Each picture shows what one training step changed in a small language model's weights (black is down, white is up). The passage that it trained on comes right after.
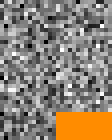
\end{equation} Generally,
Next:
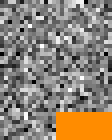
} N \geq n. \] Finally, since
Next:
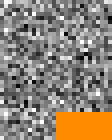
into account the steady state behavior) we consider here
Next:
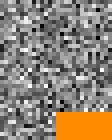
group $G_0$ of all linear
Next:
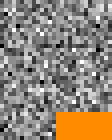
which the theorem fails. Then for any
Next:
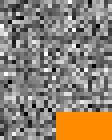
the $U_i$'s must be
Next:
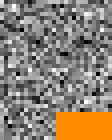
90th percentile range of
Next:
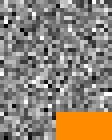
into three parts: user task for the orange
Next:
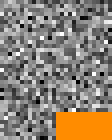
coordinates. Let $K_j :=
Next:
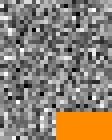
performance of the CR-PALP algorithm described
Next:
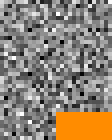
case. In simulation 5, for the BH
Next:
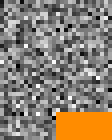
these cycles have as expected happened
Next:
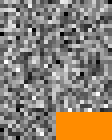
state. Faithful representations of the equation of
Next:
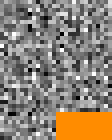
adhesive term that is -1 for
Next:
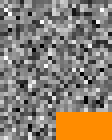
both sides. For such alignments there will
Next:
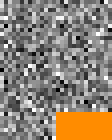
Similarly, $z(t)$ does not change
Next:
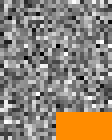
in our setup is determined by the DOS
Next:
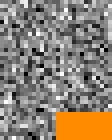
$\theta>{1\over 2}$ then there
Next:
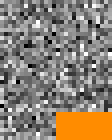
$\pr$. The proof is quite long. It
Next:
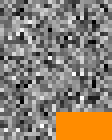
Importantly, our results showed that
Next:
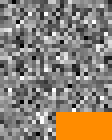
numerical solvers. Despite these
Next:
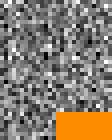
or Windrow-Hoff techniques,
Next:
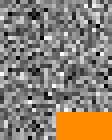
$\gamma$ of the hot-wire
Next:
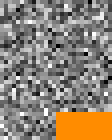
sections on 3D volume reconstruction. Figure
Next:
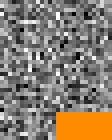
basic functions for high-precision
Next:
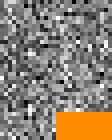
and mixing with the entrained hot
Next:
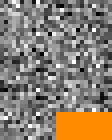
$x$, $y$, conditions (in
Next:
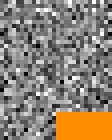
AOD retrievals) in
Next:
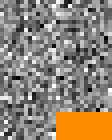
to show that Theorem 5.5 holds for
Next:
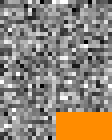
parameters $T$ and $n$ for
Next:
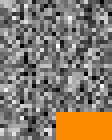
long-range interactions, memory effects, or
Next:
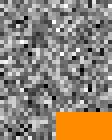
all six Painlev\'e equations,
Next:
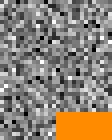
can be repeatedly solved whenever the
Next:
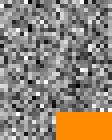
\eeq Here we used the notation convention
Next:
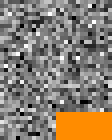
probability side. The straightforward adaptation
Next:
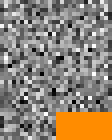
$Q^\sharp$ admits a natural
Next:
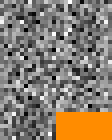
from each other just due to their different consumed
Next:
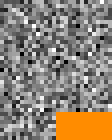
applying a McCormick relaxation
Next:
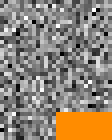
$g_T$ is the normalized map from
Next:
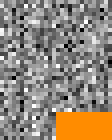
T$. Previously we induced flow with the
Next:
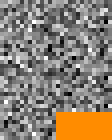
WKB results perfectly fit numerical exact
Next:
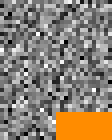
probability of a false match within the
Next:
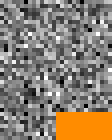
argument. For \(k=2m\) or
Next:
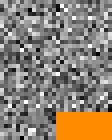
by the Fredholm regularity of rational
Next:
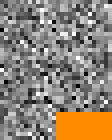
Cantor interval \(I\). On
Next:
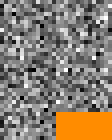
even-bipartite hypergraphs, we
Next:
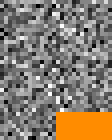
\label{sec:prob-2} The
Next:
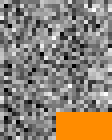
the final section we report on our systematic computation
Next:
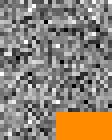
In this paper, we survey the state of
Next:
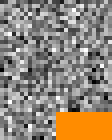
C_2$, in particular, $C_1
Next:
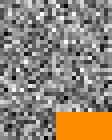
Let $\mathcal{A}$ denote the class of all
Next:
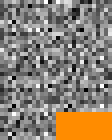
input for each code a fixed initial model and required the
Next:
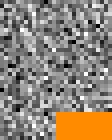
$\mathcal{K}$. We construct a tube
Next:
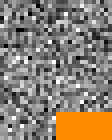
\par Since the Orlicz spaces are
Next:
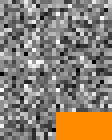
We recall in §4 results on general
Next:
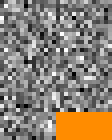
and delivery platform Jenkins
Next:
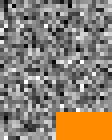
\begin{tabular}{ccccc} \hline
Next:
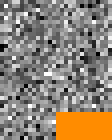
and the overset grids are as shown in
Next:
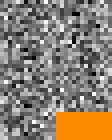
contained in this document are those of the authors and
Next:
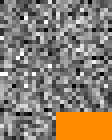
mass particles (and with equal momentum partitioning)
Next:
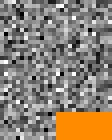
infinite families of crossing-critical graphs
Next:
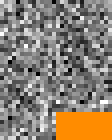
quantized peaks when the chemical potential
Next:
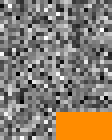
comes from the relative maximum in the alternating response
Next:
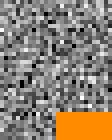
area. We compared the minimum stimulation area
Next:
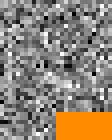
arbitrary value of the Chern-Simons
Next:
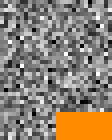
the independent random variables. The fundamental property of
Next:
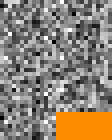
with an intense interplay between each other in terms
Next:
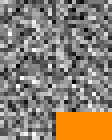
complex spatial datasets. One area of activity is
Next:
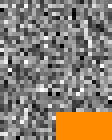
fixed $(u,w) \in \Gamma
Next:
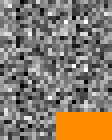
some basics about kernel interpolation with a
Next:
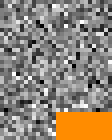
the corresponding partition function. We have that
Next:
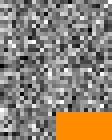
different password corpus, without being
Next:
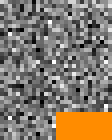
angle of incidence for each ray such that
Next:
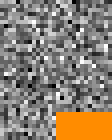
rigorously that, under suitable assumptions
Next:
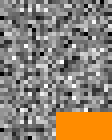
in terms of products and actions on the
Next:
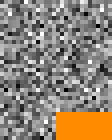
which implies the conclusion of the lemma.
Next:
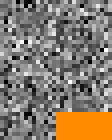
arrow/.style args={% to
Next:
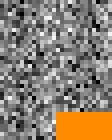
for both sets, and as far as the known
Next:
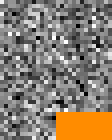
true; values may be rounded towards a
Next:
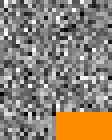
into a Toeplitz matrix via the
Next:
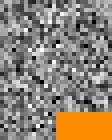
these efforts, we proposed a uniform model
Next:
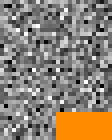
\sigma_{k-1}$. We look for such
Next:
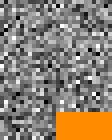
$P'$ are Weierstrass polynomials in
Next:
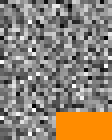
that \begin{enumerate} \item $Z$
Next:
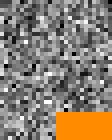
normal. The chemical potential is found to
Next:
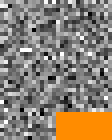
representation for RDM using a high-energy RG
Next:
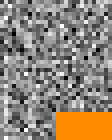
\begin{align*} & u_1\dots
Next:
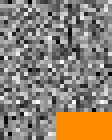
lines are described by \begin{align} &\Delta
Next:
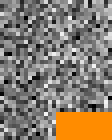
the one most significantly affected by polaron formation,
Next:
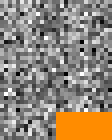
form a lattice in reciprocal space.
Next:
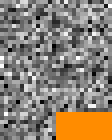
points $F(\vec P,\vec q |
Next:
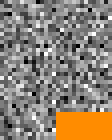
and Stosic's Categorification of
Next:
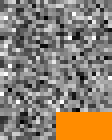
then a model with dibaryons should be considered
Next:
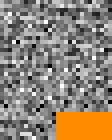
modified $\sigma_k$-KKT point
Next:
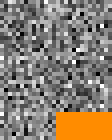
contributions of partial waves with a Ps or
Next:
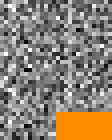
G. Mashevitzky, {\it
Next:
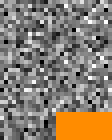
chains, $G''(\omega)$
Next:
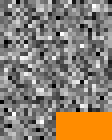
in $\Pi(G)$) on log-log
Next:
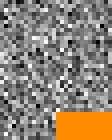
Chudnovsky has suggested that the
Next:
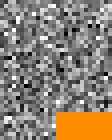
asymmetry in favor of the first
